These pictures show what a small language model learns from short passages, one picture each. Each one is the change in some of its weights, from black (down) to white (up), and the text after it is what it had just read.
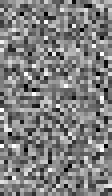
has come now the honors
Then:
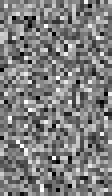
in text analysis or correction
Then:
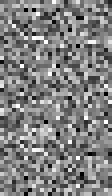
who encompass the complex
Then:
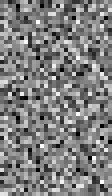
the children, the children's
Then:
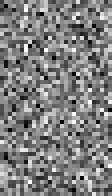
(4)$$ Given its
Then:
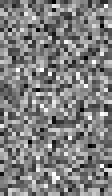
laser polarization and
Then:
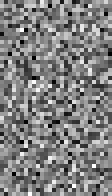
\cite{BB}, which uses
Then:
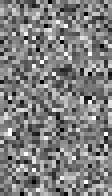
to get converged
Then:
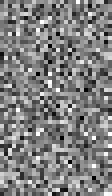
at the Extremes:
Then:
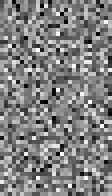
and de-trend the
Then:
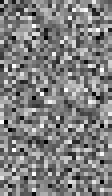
took place in March
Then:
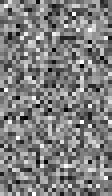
still for STE, the
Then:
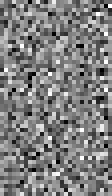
models are in excellent
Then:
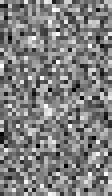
is shown as a function of different
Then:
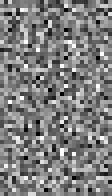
commercial banks in
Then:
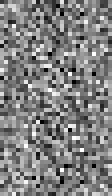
check that the generated sound
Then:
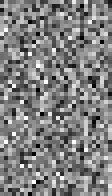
of their electric fields, as compared
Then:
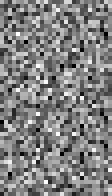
the disk plane, while the
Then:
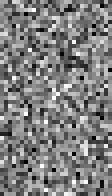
vector joining the PV and
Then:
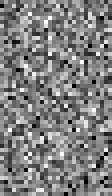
Protocol for Composite
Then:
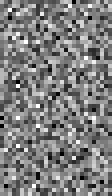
the rights of others,
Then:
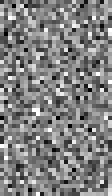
is $6m + 1 \equiv
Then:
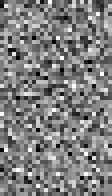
well. This is because the higher the
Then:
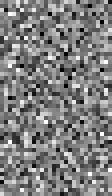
for predicting the total $pp$
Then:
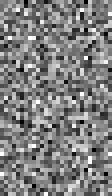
sensitivity to active and
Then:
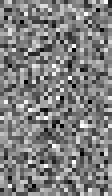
antennas: massive
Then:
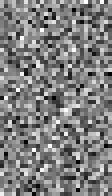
the compounds. Bisester
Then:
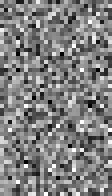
1$ limit. Note that the limit
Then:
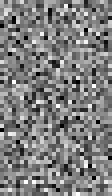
copper-gold alloy,
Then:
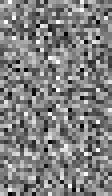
connections and bridged
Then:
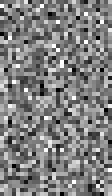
$dc_i$ and
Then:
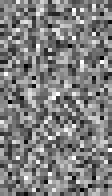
compocast system, the optimum process
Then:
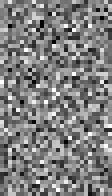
environments. We argue these
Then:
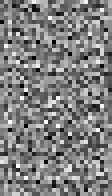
\in \mathcal{S}$ and
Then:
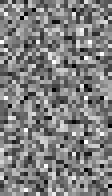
{Petit} P.,
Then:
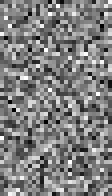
important point to note here is that
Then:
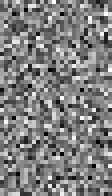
designed just for remote
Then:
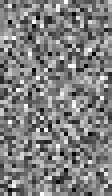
DFWM (c) as well
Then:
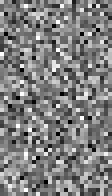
dielectric screening in the
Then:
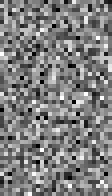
on the X-ray images.
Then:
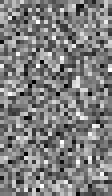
Sheffield's approach to
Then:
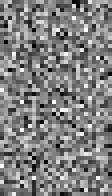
Christian values.
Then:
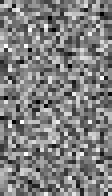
in Pakistan. The
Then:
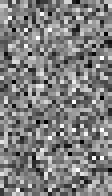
A key feature of our method is that
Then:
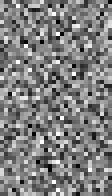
thermostats to regulate
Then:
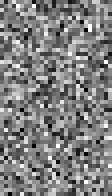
hookworm, were
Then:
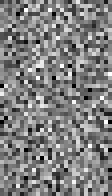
the three spins (cases B,
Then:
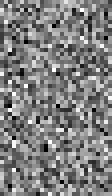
we stopped at a
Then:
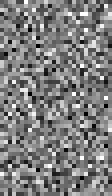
a known excess of ceric
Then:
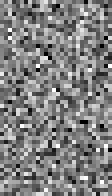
trees as defined in [1].
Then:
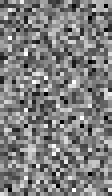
classifier model. If
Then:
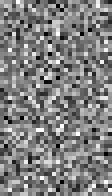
moisture values (top) and
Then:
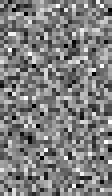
the importance of orthodontic
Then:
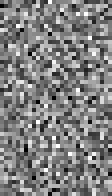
spread is not generated by the
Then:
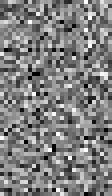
and exponents. Digits from
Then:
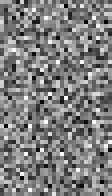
order to understand the emergence of
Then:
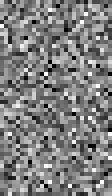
since some files will be
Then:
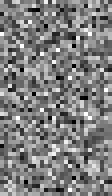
coarse aggregate at
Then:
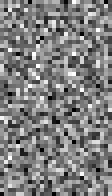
at higher-frequency, at
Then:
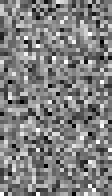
if it is spinning. After
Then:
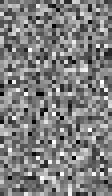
the computer vision domain, where
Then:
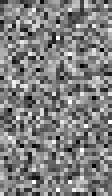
lower current. In combination with the
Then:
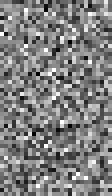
quick fix solution to this problem
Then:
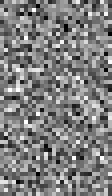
for the widowed wife
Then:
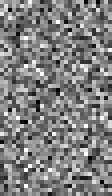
this would --- according to results
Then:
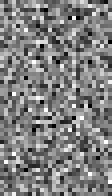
by Basf with an average
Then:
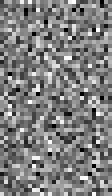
can also be useful in reliability
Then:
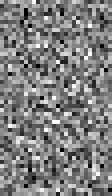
with factorially growing
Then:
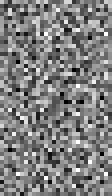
the relative positions of the HA
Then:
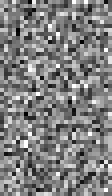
study population. We noticed
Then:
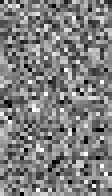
the literature, it is observed
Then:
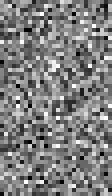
rather than the energy of the
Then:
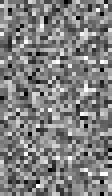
increasing the volume ratios
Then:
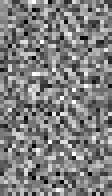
along the in-plane
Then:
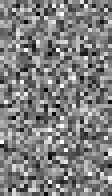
Domestic Product is
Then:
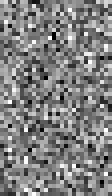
and so on. Applications of
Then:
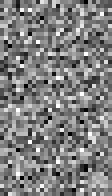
These horses continue to
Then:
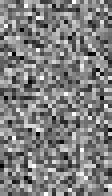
1. Reduce the power
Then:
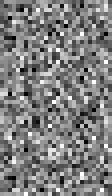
hyperbolic extrapolation
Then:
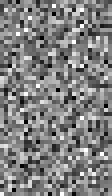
for prefix, suffix
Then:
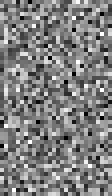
of Uroa Village,
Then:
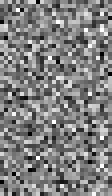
the respondents with tertiary
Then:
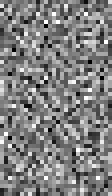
$\be_3$ is the average
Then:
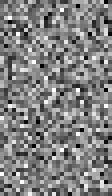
must impose \begin{equation}
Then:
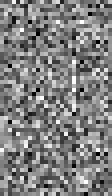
2 5 Total Out of
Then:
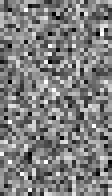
latitude reported of
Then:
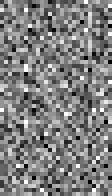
accuracy can be questioned.
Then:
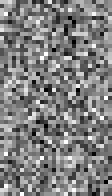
space, since the residual momenta
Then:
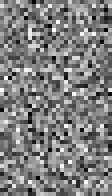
Regeling van het
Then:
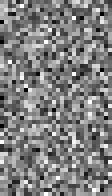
The calculated error showed similar
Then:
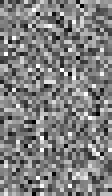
to bottom). The right
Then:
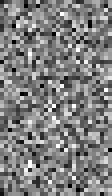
growth strategies - 3.
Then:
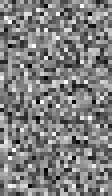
have on the National Health
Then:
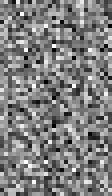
al. [26]. However, an
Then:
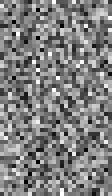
vitamin D, folic
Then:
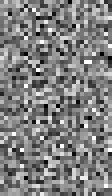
inicialmente dessa
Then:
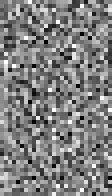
in delocalisation of the
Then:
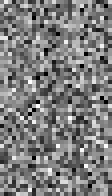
suspected to also affect the
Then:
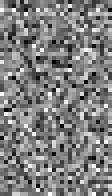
pandemic triggered
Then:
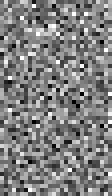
of substance abuse,
